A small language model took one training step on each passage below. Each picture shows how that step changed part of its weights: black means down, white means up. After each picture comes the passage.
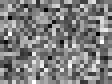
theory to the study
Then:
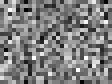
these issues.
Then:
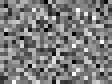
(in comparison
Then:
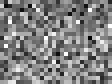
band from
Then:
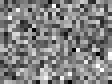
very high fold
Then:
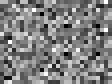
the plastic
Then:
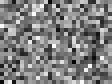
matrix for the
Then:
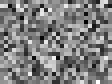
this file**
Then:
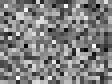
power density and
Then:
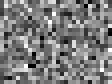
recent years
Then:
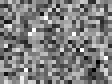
the coefficients
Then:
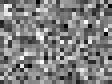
seems that
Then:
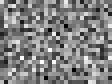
uniform distribution
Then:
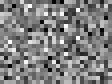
requires that the
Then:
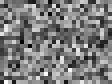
one of the
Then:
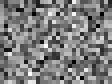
the raw
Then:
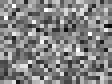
made over the
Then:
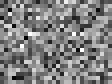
cases the probability
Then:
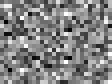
year period
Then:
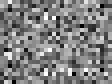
all of the
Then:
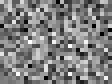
modeled using a
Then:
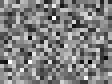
notion, but
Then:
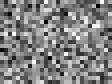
determined from the
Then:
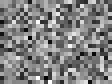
presented in the
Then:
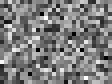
the effect of
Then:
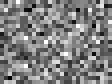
refer to the
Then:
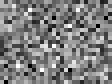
of preschool
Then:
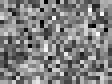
system of designing
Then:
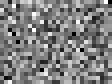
theories was
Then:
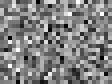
is treated
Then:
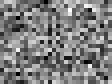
surface region of the
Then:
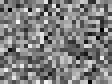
has relatively
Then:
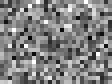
starts out being
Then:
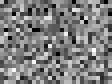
after capturing
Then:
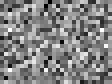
gives the
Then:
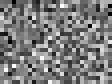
authors have
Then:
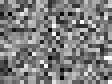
periodic boundary
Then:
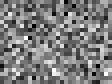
and their practical
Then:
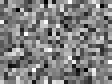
$Z$ that
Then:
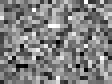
in exponential
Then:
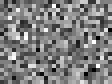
very relevant material
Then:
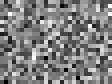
a priori
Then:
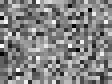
Hot Big
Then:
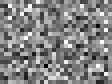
Table 1, we
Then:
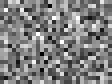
be to approach the
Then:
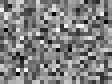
Using Eq.
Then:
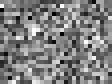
lot of
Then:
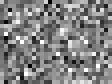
is associated with significant
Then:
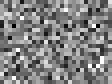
are called
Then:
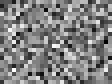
However, when
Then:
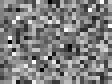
rings. The
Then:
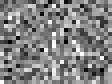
even slightly
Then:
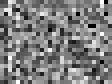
correctly or
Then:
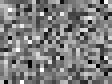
is developed.
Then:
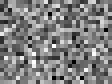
on the scale of
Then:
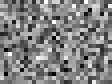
our DP
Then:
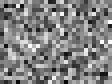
to acidic
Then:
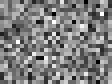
specific realization of
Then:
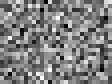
In this paper this
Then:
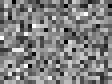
and $\pm
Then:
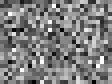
whose generating
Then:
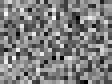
be used as
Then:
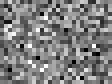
the power at
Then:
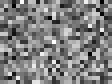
relaxation rate
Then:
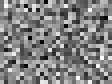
to find corresponding
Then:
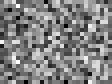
cost analysis of
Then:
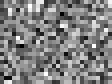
the Surface
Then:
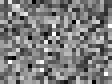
high reactivity
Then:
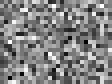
here there can
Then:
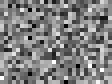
to achieve
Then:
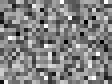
1. Low
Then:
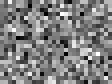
not changed then
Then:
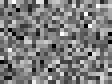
aim to
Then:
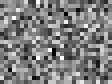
information like
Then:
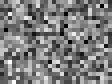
am using social
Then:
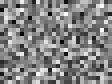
estimate should because
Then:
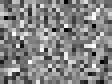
efficiency from
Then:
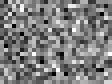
prepare the
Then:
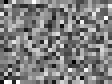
using the development of
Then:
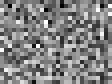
% % a space
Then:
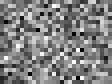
at the frequency of
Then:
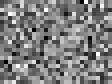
seen also from
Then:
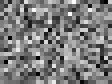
is only partly
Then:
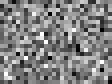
energies are
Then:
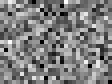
giving rise
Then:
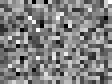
In recent
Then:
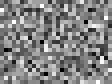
also pion
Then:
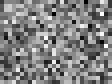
specific objective
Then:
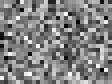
findings based on
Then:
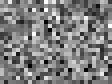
characterized by high
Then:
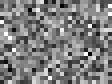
a focused
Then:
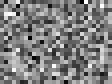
to satisfy
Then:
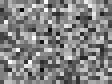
mass stars,
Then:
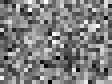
current research interests
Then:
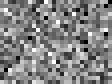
phones and
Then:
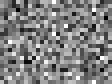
whole image
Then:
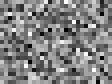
derivative is
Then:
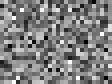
speed is
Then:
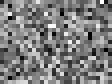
We have thus
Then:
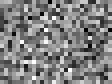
of the particles
